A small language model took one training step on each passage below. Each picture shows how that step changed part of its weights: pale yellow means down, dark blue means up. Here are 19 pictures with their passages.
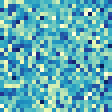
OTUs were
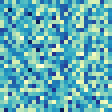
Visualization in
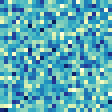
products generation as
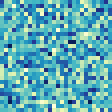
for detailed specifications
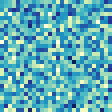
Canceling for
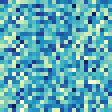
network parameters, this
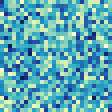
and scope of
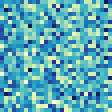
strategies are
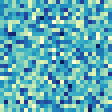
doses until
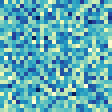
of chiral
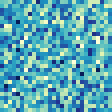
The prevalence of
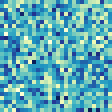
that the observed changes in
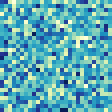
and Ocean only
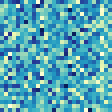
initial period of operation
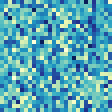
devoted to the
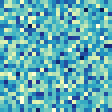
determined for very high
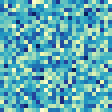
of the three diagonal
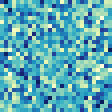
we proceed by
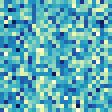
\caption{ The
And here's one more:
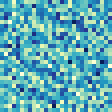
a conception of
